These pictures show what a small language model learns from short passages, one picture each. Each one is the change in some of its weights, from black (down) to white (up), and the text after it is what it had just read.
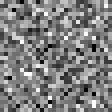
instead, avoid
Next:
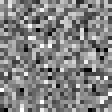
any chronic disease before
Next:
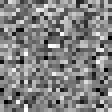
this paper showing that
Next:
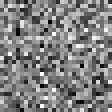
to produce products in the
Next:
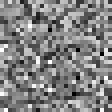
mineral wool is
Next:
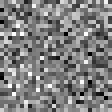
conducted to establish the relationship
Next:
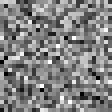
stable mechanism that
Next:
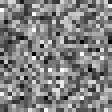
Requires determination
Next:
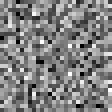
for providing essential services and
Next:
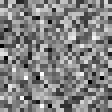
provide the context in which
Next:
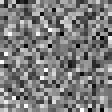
in the social,
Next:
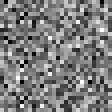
with the others. The
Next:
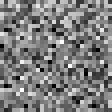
the **communication
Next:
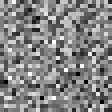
their current or future status
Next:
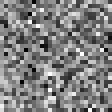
basis of their depended
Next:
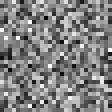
research. In many
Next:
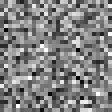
learn on mobile
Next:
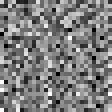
in that it only compared
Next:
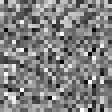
the academic society on the
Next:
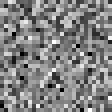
is effective if the relationship
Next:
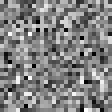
an operational conservation program
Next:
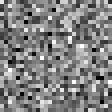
two promising engine
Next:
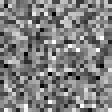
nm, representing
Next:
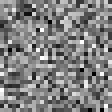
Chinese culture
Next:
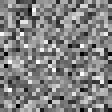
and safety training, the
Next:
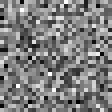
subscales score
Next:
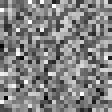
All patients reporting with
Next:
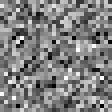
percent oxygen
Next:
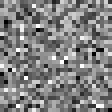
introduced a flipped
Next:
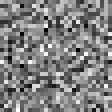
Island was conducted in
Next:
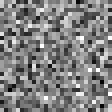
more active population and
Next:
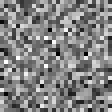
ideas presented in the
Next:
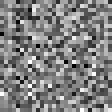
and Coordination of
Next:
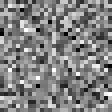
to achieve these goals
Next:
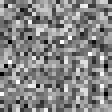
high mean M.
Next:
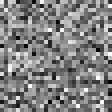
authorized partners; in
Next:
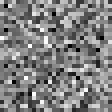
norms and
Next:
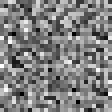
is directed against
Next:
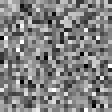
Department of
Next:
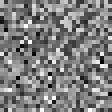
groups, with no
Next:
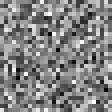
Besides, common
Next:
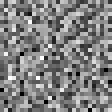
community in sharing their research
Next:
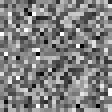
network of mills
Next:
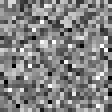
it, a robot
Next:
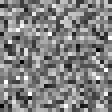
solution is found that
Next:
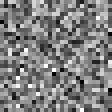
process develops not only
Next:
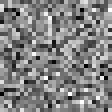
Friable <input
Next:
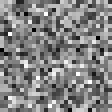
incorporation of specific
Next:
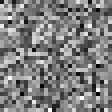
sorbents was
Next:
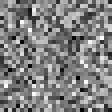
and control water. The
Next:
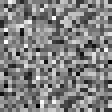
leader of an
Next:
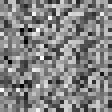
THz technology for
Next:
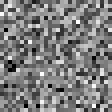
our method with an
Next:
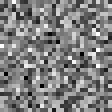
as part of the
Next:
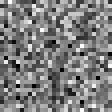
model based on data
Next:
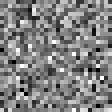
and whose values influence
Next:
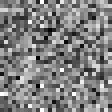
Inclusion Level
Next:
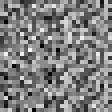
constant level. -
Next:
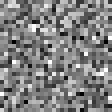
a p-value
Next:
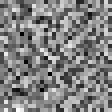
A is, however,
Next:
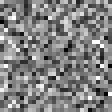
independent variables has significant effect
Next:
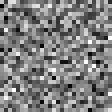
that have been used to
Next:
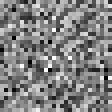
of country estate or
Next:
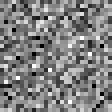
they all are**.
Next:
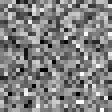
support for a period of
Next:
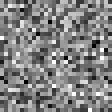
to exclude
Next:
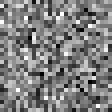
and geothermal
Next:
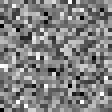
fanlari -
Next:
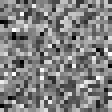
done because it was added
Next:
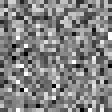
report the first experimental
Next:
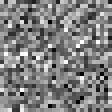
from colourless to
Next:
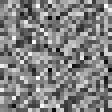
Warsaw, the
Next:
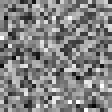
of Methodology of the
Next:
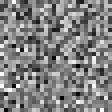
as a fourth
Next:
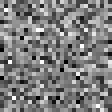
motivation among participants,
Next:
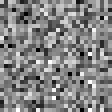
over the last 10
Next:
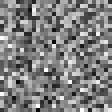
and Reagents
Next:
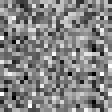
latency requirements).
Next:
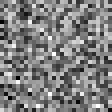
educational concepts.
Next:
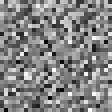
the immune response,
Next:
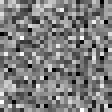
the city. 3
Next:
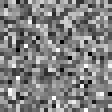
god Hermes
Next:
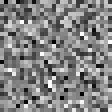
on humans,
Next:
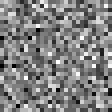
practical applications, such as
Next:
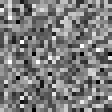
testing, without or with
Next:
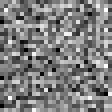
had been employed over
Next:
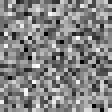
current examination of
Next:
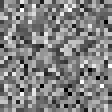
like Shenzhen
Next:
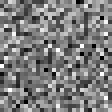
this, their PRMS
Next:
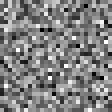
addition, they are considered
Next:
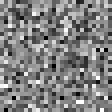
for solving a single
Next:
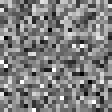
data at time point 1
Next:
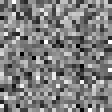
as those of the original
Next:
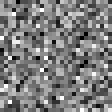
cost and readily available
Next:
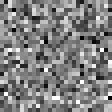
such as those involving
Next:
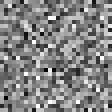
Advertising would
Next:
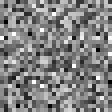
generated a code map
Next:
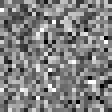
The per cent population of
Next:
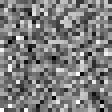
or $\lambda_N
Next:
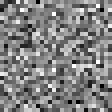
of Cardiology,
